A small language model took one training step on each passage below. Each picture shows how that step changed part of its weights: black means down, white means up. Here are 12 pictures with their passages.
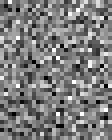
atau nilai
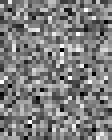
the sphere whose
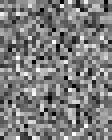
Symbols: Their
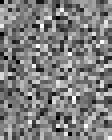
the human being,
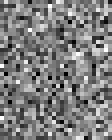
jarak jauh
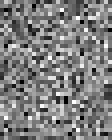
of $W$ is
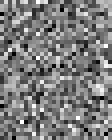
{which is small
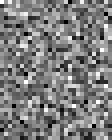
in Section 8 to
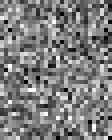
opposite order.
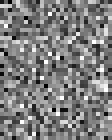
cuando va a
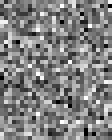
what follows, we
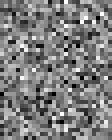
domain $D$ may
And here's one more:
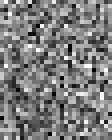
da. **Poder
